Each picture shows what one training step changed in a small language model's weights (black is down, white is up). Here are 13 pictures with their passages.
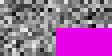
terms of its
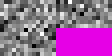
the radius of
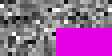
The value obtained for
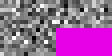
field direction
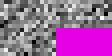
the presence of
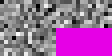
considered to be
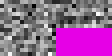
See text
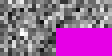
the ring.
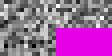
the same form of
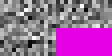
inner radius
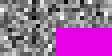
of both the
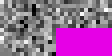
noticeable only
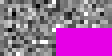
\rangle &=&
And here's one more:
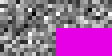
an agent may
